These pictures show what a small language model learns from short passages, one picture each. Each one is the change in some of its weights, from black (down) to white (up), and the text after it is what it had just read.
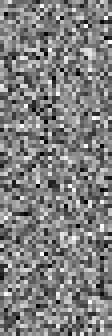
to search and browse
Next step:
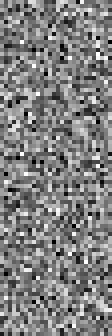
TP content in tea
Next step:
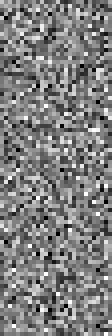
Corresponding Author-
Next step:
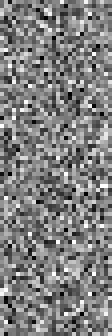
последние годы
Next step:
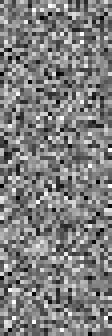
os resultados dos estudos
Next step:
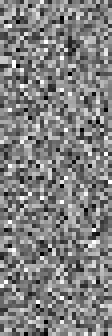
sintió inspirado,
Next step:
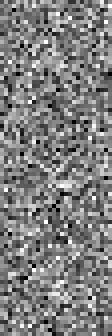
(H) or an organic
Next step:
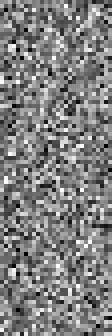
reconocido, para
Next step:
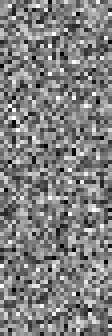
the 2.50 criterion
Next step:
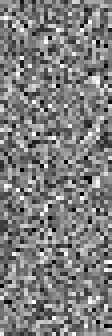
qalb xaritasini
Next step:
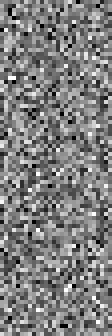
easily have been expressed
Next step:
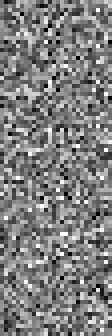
of New Testament and
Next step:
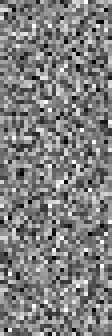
va namligining hamda
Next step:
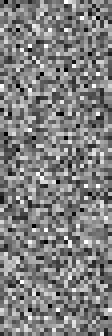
each value is greater than
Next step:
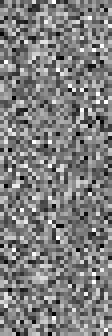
of the as-received
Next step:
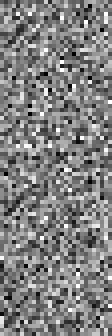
the Catalunya region,
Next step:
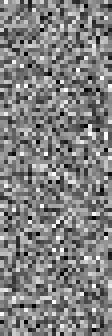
how the geostructural
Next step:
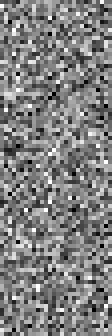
into MS medium on
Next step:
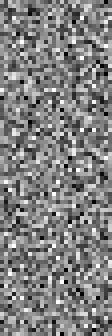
how the imaginary of the
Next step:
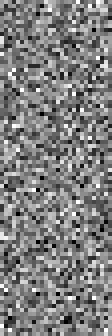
situation awareness;
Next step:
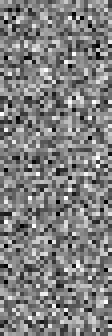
23). Em meio ao
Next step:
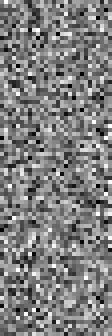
met een gerust hart
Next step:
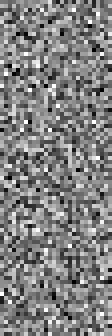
Bigas Luna es una
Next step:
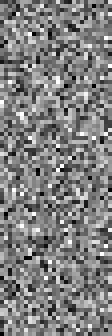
anjuman materiallari.
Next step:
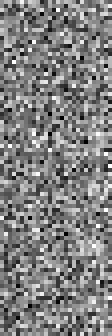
realiza análisis y
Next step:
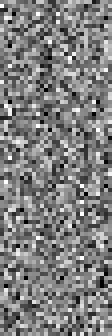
avec la santé
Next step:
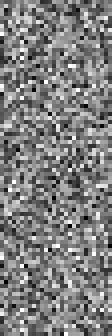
permitting many authorized
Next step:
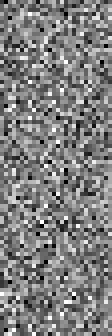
izchil davom
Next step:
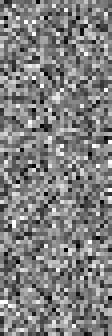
student achievement has
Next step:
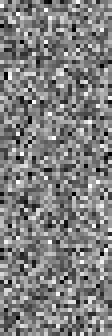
allah be upon him
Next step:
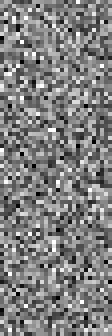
to using general scientific methods:
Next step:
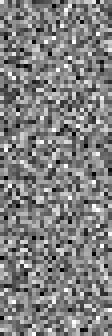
the challenges faced by the
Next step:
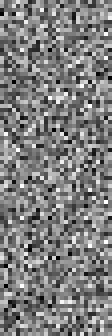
Diesmal gab es
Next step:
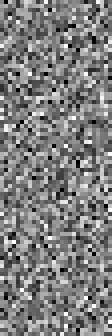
were above 28 years. No
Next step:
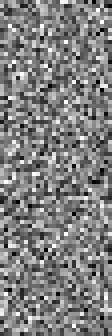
contain the amino group as
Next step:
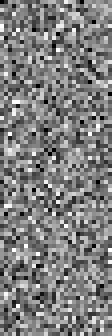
Such domestic authors
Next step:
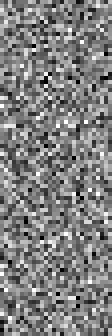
innovation for the attainment
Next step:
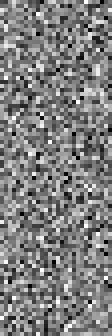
What is coastal
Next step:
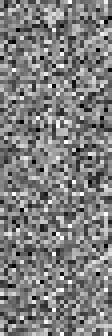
a textured sense of
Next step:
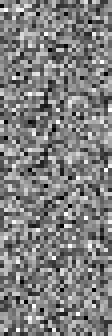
rice yield were significantly increased
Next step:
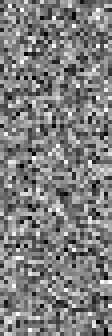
PMS (petrol),
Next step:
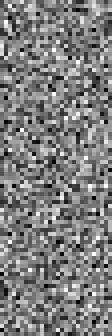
known as a transformer, and
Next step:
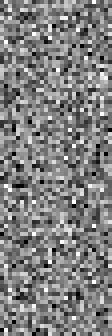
oshirish, uning
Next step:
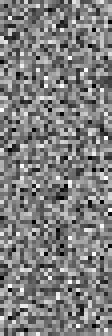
weight to 280 days
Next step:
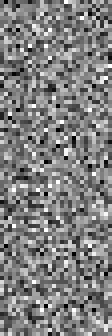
greater detail the desired
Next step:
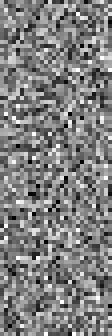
matter (BARC,
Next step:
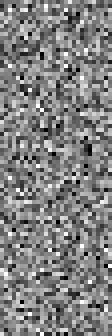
yengish lozimligi
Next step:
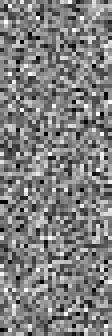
by a single urban center.
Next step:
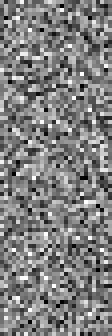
– in “combinato
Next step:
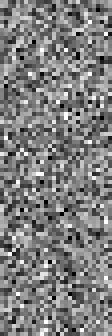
accounting system. Scientific
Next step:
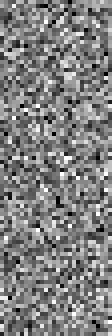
questões urgentes
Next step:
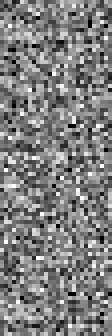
Of AAA Cement
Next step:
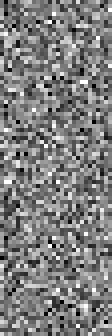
elementary school children, which
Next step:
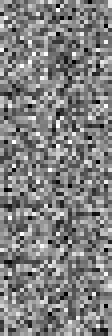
ERIC CESSDA
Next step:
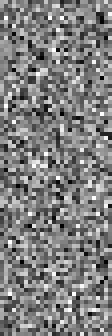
collected were air dried
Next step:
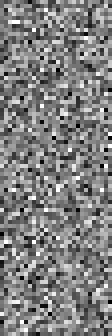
metals enzymatically
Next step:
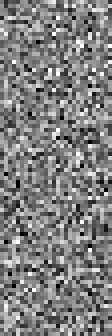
E-64). The cells were
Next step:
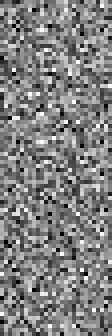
maturity and knowledge, facilitating
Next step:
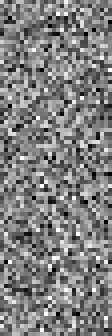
are used at the receiver.
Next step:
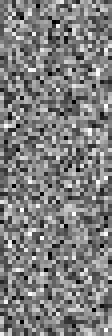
examination and developmental assessments
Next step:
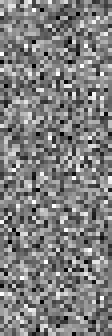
Симонова, А.
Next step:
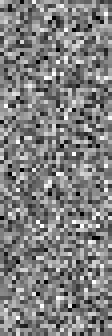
necessidades e interesses da
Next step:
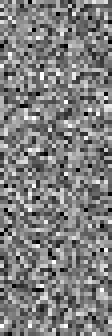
Group 1 was considered as
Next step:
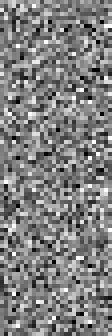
becomes zero and its standard
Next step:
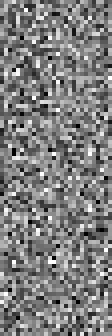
asri bo'lishi
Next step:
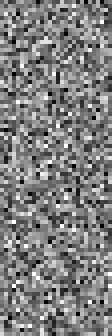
rapport annuel
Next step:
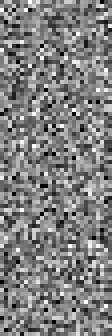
racional del dinero de los
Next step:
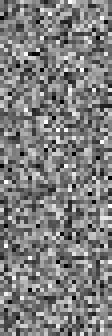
esa novatorlikni
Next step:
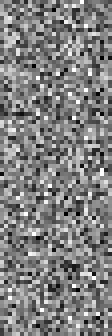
наук, старший
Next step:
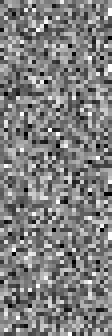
AND RELIGION
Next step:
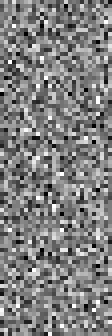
one or more cursive
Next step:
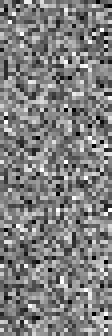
of the Horizon Europe
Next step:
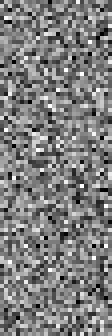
of anemia Gender
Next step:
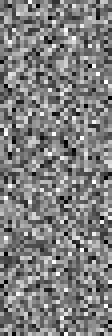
siswa dengan mudah
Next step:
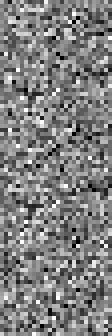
*Kethuk* is one
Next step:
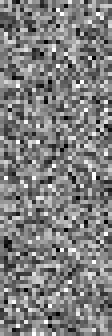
determine the scope
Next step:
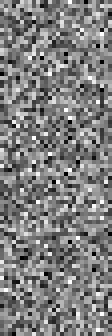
students* najdete
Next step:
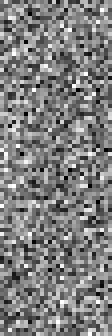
benefits of HPC
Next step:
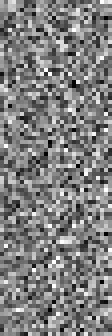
doktori (PhD)
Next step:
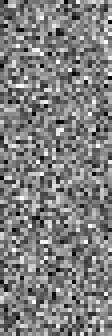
yordam beradi.
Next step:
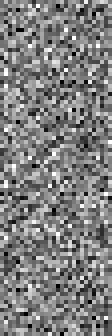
mich momentan
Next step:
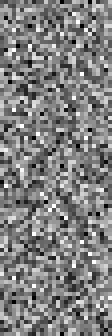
in Kelvin ...
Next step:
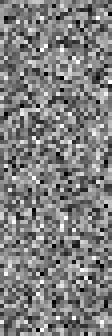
Volume deficit,
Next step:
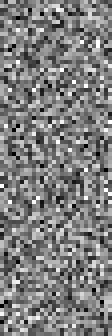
circulatory assistance
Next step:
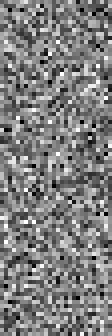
T-test for model
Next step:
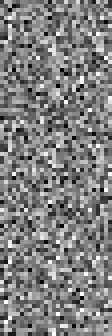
are viewing via another
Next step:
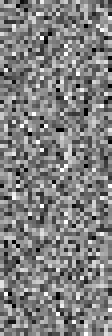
existen estudios previos sobre
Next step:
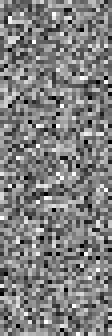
educativa. Por lo cual
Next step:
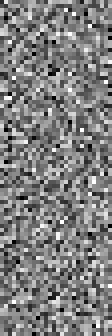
que se denominan
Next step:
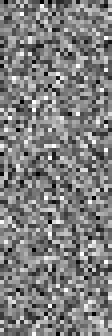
on the job or cannot
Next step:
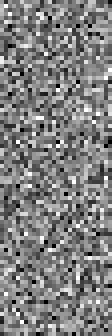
solution. It melts at
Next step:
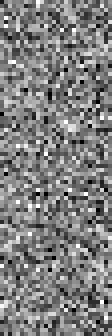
the field of IoT and
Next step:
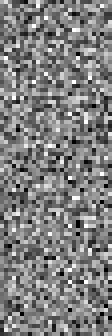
The treatment of choice for
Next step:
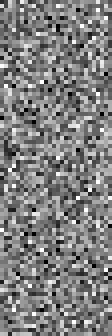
движения всего
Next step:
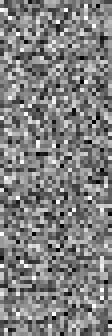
containing 80 mg of
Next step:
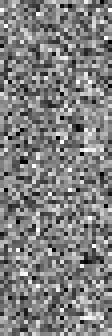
the past few years,
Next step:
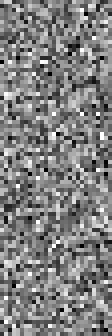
observed in AgAPS. The
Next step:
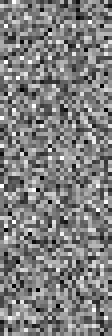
A better world starts with
